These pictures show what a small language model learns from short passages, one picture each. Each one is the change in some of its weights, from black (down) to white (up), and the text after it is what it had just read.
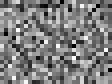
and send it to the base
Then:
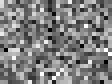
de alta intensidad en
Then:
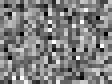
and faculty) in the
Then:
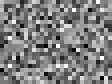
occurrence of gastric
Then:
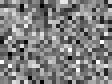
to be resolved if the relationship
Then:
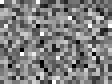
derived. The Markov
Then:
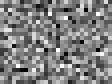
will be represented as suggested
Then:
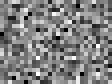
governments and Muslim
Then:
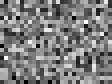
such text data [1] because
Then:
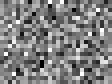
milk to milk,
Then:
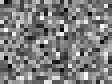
quantitative data. The
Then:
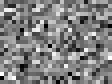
In the first phase, greedily
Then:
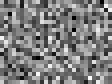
via the example of a certain
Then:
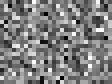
vehicular data. In
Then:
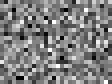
and will be upload by
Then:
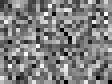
surfaces with respect to
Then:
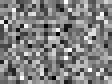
hypothesis that working
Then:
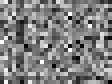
Krishna et al.
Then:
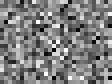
team are interested in potential models
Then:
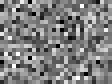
Table 1: Demographic
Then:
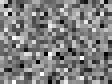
background and text
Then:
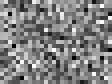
designs subject to RT
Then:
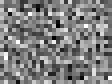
is the second most common cancer
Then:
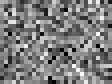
may increase patients' quality of life.
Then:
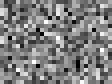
the project newsletter;
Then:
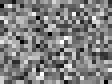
oblast known to have
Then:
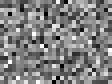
that in regions with developed transport
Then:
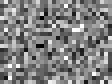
greater than 1 Hz and
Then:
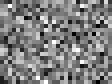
V. Scherer and B.
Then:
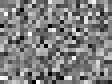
currently in operation using such
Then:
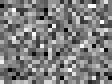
show that in the long run
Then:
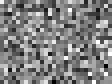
the compounds are more frequently
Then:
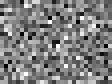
Critical Analysis of The
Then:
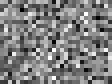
for Food Safety
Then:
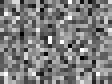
the summand.
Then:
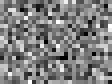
is a synthesis that
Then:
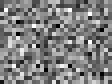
conclusion that thinning of
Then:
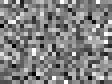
society, the Social
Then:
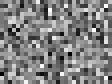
computing systems, due to certain
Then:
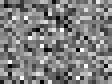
of how they would learn by
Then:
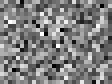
communities have devised
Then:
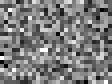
expected peak shape obtained
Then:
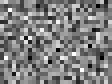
are true labels, N
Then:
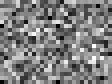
this case, the particle 3,
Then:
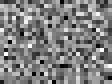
mass of WTBs
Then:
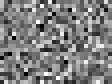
The ultimate yield
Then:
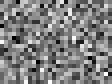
mg/kg body
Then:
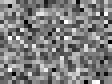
including further explanation of the
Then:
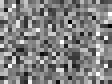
Nasuda et al.,
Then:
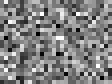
increasingly adopting
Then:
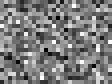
has actually been a
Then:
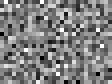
more benefited by the added
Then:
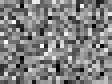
fields. He can be
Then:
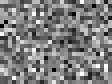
suggesting the integration of
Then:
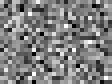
learning," *Nature
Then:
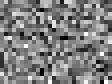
of 40 eq. of
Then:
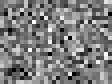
particular laminate the
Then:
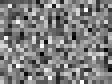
and titratable
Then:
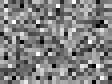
countries around the globe
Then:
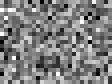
descending) of 6 days
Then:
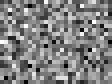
food serves as an indicator
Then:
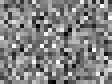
strong links with their
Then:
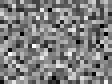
attributable to breast
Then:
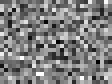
first gate metal and
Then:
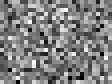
fabric of the clay with
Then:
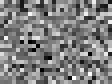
in the *Nigella
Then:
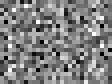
It is estimated that 98
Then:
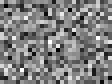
of poverty, owing
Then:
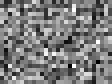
a node present in the
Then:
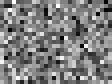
be expressed in square
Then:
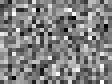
– early 21st
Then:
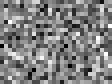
clinical decision-making,
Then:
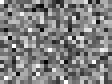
strains are classified
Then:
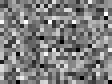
shows the objective value
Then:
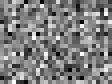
the trunk and the
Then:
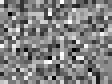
the needs of land
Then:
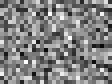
using the quality assessment tool for
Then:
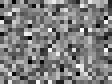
Main Steam Line
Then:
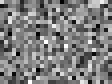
in rural areas. - It is
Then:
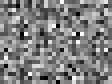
as a photo resistor
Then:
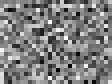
blueshift signatures
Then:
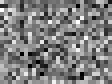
instance of the destination
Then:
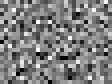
There is a negative correlation between
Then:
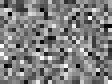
on potential plaque
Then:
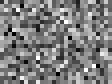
factors on wrist skin temperature
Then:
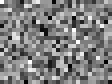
Preparation of Standard
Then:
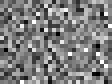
by calculating the average of
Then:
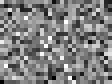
of projective curves.
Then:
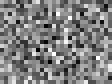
attributed to their larger
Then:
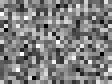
lab or department at the
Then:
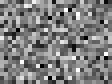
A bibliometric analysis of
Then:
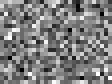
in the elderly
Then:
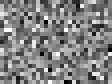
acute and delayed
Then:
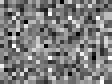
the limits of its use: this
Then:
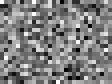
His research interests are in the
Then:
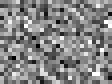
between different industries or even strategic
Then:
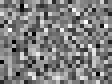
as part of the calculation of the
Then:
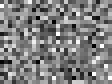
ferritin levels given the
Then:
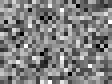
same concentration of uranyl
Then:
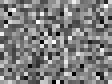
suggests, it is based on the
